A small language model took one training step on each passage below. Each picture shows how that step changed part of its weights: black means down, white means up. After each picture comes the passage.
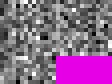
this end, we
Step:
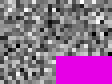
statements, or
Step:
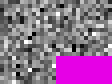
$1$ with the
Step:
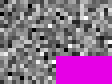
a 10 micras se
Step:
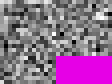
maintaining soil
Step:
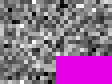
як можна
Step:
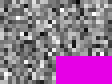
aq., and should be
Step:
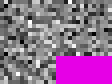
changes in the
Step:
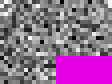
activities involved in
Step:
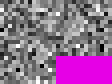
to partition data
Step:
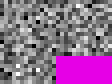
veya insanlar
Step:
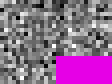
using our custom
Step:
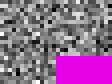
2. Media
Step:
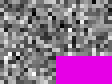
the spin projection
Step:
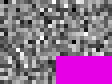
moisture contents of
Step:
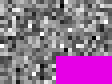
we did not derive
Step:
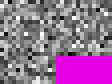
for protons to be
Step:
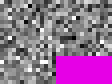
title = {A
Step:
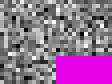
dadurch auch
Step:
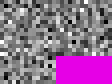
questão. Os
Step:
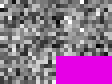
or damaged,
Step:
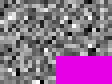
2 \frac{\Delta m
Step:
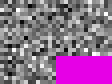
biologica nei
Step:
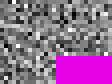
performance in the new
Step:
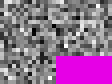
boshiga 43kg
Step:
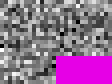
as triplet
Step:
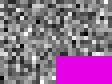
completed through wielding
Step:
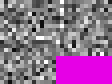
a single kernel
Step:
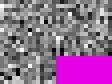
Making Tables
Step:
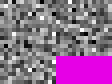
that hinder the learning
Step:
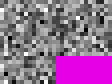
expression data for a
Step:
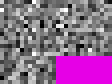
Research Institute
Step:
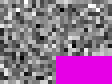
diterima X2
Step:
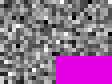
relative deprivation
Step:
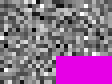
physical parameter as
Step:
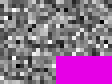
for the majority
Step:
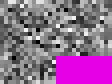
Perplexity &
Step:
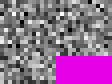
Question 2:
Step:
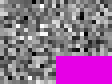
in the ocean than
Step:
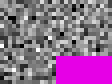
mainly affects
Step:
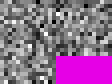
Sociologia, a
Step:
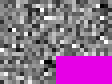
contribute to the
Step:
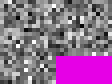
these transformations give
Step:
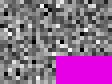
no puede,
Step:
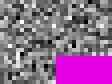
cual permite
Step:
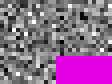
that the integrals in the
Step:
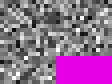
1 курса
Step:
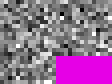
of low productivity of
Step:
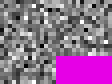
for humans. We
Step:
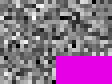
certain cases,
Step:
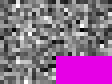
como tal, esto
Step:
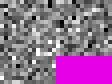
and the same characteristic
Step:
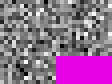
This workshop,
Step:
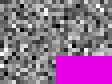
dropping as
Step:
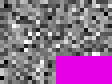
only be constrained by
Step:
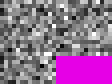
of Area under
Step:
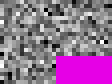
disaster risks
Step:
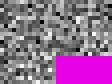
class level (high
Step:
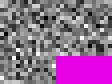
continued on the
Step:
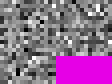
hal etish,
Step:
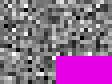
We address the
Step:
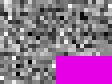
that the desired
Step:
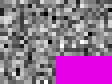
axis $z$
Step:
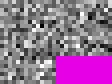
cognitive structure for
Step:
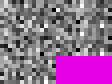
A N I L G A
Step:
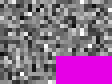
wave packet we
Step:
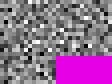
exact components for
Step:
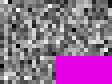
assegnisti e
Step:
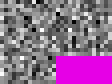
the same result can also be
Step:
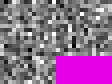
the detector. This was
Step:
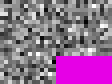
aftermath of the first
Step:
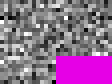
have tried different
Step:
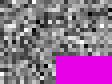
U dunyodagi
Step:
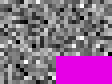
reality into their research work
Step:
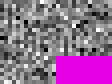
data on the annual
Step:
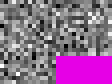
The asymptotic
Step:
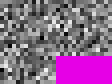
з огляду
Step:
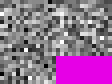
GHz vs.
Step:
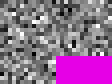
a bi-matrix
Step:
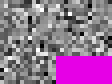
region of sky
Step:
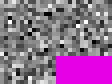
divided (Figure
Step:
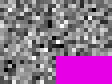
la siembra
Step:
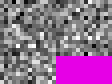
is used for time and
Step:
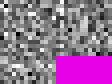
bu kimyoviy
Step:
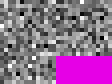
embodiment by
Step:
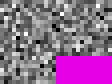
proteins have the potential
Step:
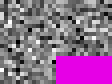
milhões de
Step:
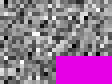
object methodology and
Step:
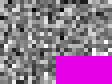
and mass loss during
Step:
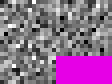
un oportunidad de
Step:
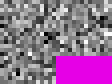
cu platforma
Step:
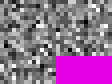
Design of a
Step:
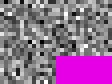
a second measurement
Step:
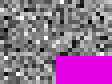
order to develop a support
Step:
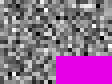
utmost importance
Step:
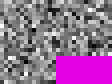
A five-day
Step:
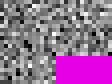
raters, that is
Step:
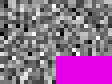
which are continuous
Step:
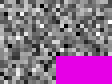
no rompieron
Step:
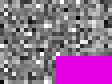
band-gap of
